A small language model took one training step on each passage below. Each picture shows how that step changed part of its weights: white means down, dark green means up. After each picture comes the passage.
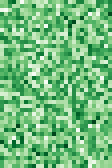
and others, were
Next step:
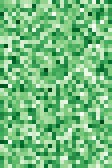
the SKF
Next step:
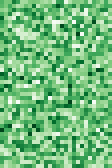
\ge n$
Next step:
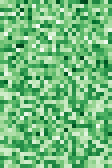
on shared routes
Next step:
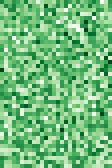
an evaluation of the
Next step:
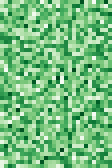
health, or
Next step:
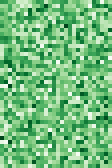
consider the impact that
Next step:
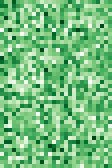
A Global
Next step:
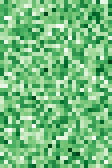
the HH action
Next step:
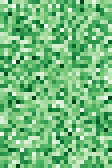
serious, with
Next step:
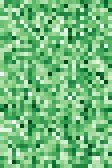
present paper to arbitrary
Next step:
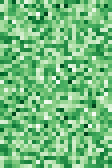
water volume and the
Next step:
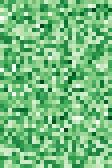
discuss some extensions in
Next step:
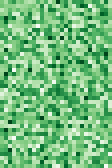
0$, we have
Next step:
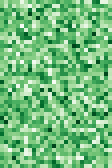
have that $\Pi
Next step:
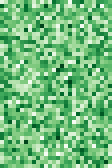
went into practice
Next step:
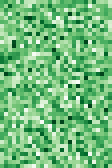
$$ Here we have
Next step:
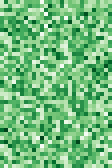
is proven, which
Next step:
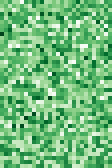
mixed ligand
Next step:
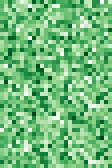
property that for every
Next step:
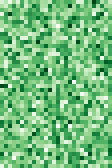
the translation $x
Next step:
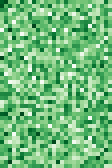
sizes Another
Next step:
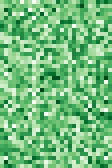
samples, there are
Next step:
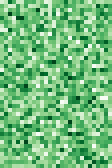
with the connection defined
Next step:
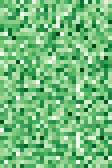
be perfect.
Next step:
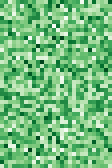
reduced order model construction
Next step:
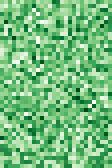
straight goods;
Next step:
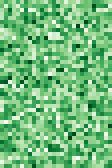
direction and guidance
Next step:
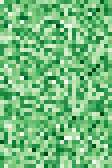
process of community
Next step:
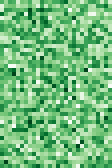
can find more better
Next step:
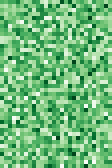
matrix of size
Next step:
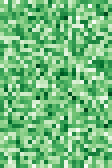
their dominant language while
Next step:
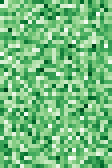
Jacobi triple product
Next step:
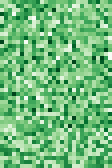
classroom can
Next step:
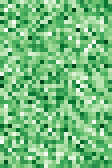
to the wider
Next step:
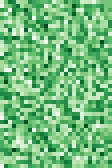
Radiograph of the
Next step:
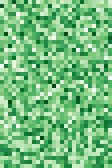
called {\it
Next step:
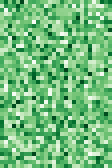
sharp analytical
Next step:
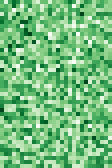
stakeholders expect
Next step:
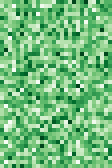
can be interpreted in
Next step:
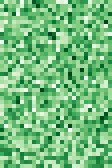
Allah be
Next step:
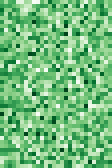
solution - if it
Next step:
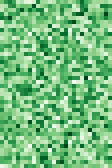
we see that $\|
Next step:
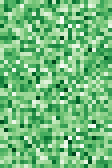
Then our method cannot
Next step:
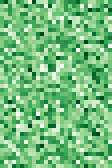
surface is given by
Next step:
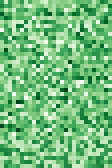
to edit:
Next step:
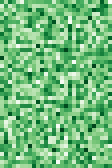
rush of
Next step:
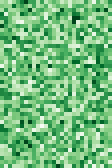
has been paid
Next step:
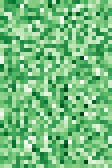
Then, since each
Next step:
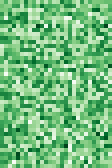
diffusion system,
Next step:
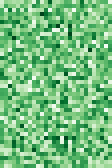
This question, first
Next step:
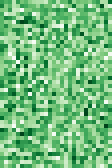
NMR spectra.
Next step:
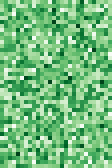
via correlations:
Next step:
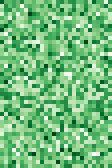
right hand side of
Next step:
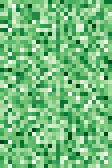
to the lattice order
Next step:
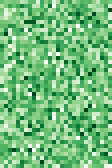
quotient module of generalized
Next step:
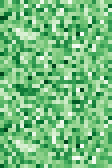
\ \hat
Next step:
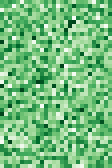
ADHD and
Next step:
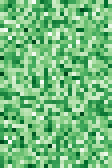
The authors declare
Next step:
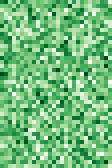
We define,
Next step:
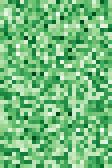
voltage gain of the
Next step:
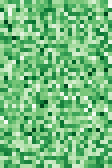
canonical unitary isomorphisms of
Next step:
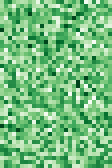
to compute the optimal
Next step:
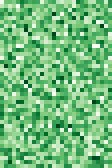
Starting from
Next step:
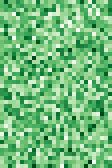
finite trajectories of the
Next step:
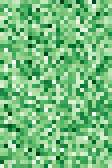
order to calculate
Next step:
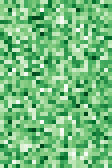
expression is a polynomial
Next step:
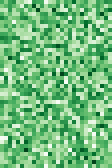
one of the
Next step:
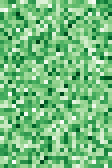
and analytical
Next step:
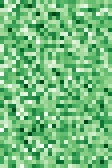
any superiority
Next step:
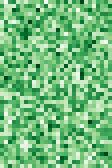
by the superposition
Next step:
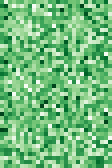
We have currently considered
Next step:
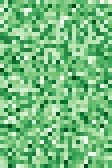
Connes to the
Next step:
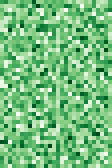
the given two diffusion
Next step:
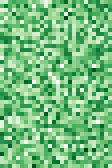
over $\Xi$
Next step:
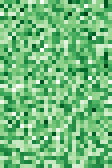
help. We also
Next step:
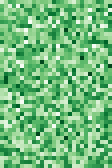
brain tissue.
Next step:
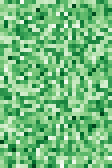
of connections of class
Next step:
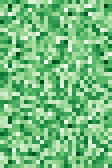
interaction also created challenges
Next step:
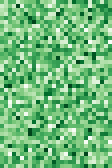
q}$ be
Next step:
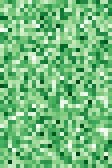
which increases the possibility
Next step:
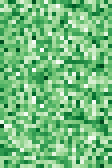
LiDAR for
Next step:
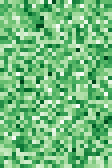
is divided into three
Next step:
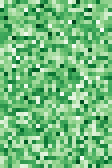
all other resolutions
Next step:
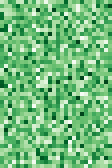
in the situation where
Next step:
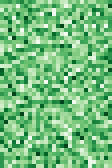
and Design
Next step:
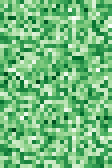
before diagnosis –
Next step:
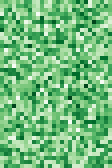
were discussed to increase
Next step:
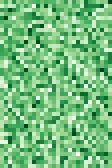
the minimizer of
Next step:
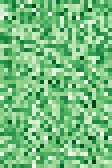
infinity, whereas the
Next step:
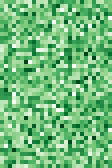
ordered scale parameters for
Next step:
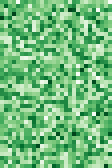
they admit
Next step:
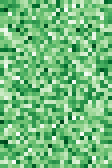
the margin
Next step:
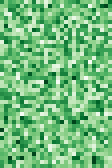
5 illustrate the
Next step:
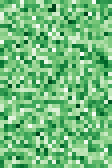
highly motivated and
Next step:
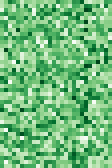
only to use Lemma
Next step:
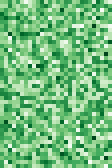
that they may later
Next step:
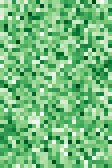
is integer, so
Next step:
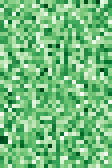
the effect is similar
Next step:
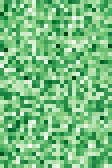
Figure 12.
